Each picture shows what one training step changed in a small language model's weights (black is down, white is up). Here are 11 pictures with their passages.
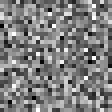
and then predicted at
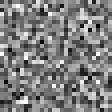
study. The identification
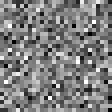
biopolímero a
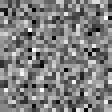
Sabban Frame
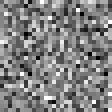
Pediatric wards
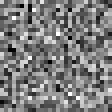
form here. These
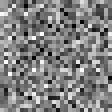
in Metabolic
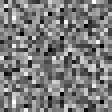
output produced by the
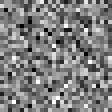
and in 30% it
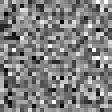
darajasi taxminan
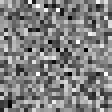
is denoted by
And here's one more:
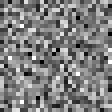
all about 25 people
